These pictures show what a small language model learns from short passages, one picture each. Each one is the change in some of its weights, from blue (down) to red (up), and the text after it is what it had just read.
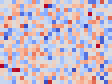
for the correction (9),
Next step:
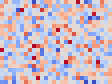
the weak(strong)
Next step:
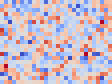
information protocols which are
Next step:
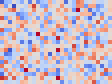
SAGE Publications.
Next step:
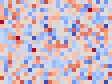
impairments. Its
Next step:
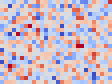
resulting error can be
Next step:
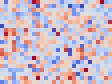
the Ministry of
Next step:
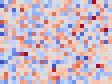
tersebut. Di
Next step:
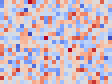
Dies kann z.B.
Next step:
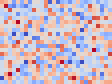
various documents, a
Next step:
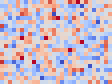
| Published:
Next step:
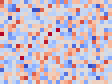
does not reappear in
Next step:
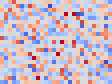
the left to the right.
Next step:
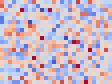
the Crystal Graph
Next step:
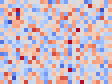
light for a short
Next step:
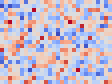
elbow flexion
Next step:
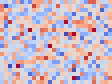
of certain environmental
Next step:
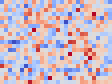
a periodicity of
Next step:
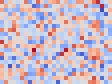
strain at break
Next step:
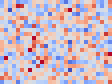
delayed diagnosis
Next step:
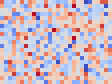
brings us. Kirish
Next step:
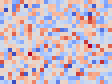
fixed $q$ of these
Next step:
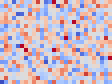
limited unused land
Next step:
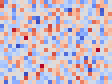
between the best fit indices
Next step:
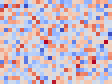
rapidly. This can be
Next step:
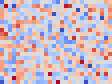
elaborated on improving
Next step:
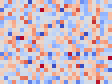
which are characterized by their
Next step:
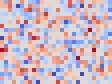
a set of parabolic quantum
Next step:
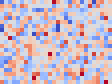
va kulgi paydo
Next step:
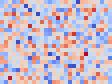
and Ned S.\
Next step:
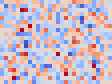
qizi, Alisher
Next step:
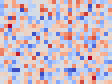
avval Orta
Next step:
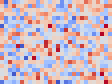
promovendo a
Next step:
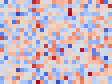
an **increase in their
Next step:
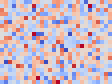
sets with high intensity, while
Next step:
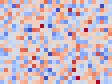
are affected by slow
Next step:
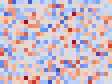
specialty, heart rate
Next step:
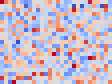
five simple stages with a
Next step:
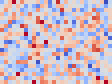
metodik masalalarni
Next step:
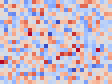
this type of interaction
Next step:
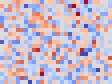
de aprendizados
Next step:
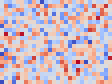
in the gapped system.
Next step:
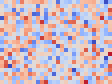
electric fields on the cross
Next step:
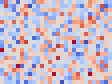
MBC from 7.8 up
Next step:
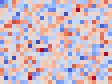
se ha traducido en
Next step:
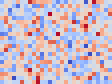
banho deve-se ter
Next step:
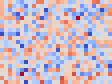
different ionic concentrations
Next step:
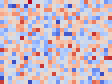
Finally, findings indicated
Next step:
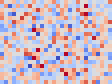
the H-bonding,
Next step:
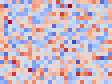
observed at certain
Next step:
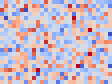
Foundation (Italy)
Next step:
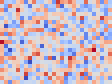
discover their specific interest
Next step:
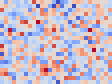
the possible chemical
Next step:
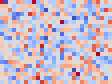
vertices already
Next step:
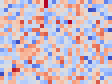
of SMBHB by
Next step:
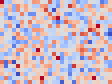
exhibit statistically
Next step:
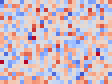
has been done theoretically
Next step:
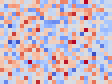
to obtain \begin{equation}
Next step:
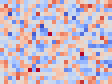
después del
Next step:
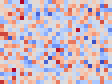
The method is also tested on
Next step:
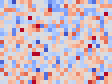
We hope that making
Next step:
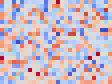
covalently bonded
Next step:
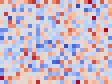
Markevitch M.,
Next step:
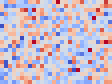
$d\theta /
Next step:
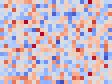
a heating plate in
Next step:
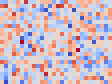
used. The universe of the study
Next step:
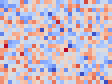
from quaternions to relate
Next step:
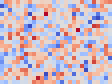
dat hun kinderen
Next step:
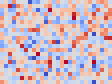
холеры и
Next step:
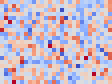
may lead to obvious quality
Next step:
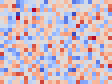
bo‘ylab har
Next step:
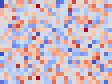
plate located at one end
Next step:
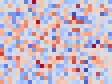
a significant relationship between
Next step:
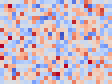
$k_x$, with
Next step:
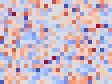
is dominated by the proton
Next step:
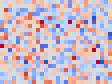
policy objectives
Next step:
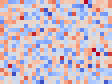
component is able to describe
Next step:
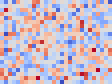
enable schools
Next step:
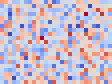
le paragraphe
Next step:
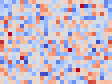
zu verstehen.
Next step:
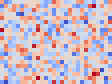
production spectra in distorted
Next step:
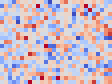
Série Normal
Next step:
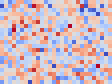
of increased healthcare
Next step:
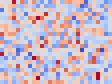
masofaviy ta'lim
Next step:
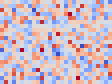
simulation of supercells with
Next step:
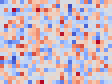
standards especially in
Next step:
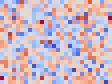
of AuPt anode
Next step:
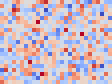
of ECG features.
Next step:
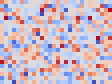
that the measured local temperature of
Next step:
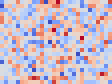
people with a considerable
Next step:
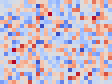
magnetite constituting
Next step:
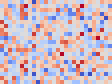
(LGD) and
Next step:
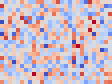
the patients as many of
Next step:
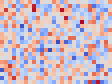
depoimentos, entre
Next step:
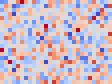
basis for future research on
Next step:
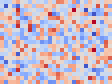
de arte coletiva com
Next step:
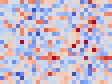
o que faz com que o
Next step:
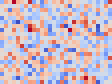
τους .
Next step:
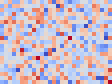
at the quadrant
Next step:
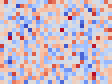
associated with october
